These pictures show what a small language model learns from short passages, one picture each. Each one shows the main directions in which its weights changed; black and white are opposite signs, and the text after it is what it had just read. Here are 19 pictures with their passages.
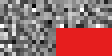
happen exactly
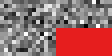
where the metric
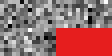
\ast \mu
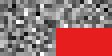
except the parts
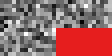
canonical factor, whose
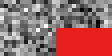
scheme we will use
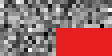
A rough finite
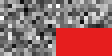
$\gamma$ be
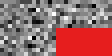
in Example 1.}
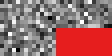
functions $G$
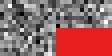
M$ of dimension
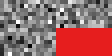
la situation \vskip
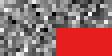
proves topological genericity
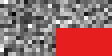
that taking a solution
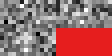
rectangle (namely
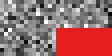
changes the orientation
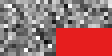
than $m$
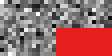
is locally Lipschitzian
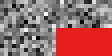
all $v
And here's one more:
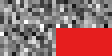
drawn from
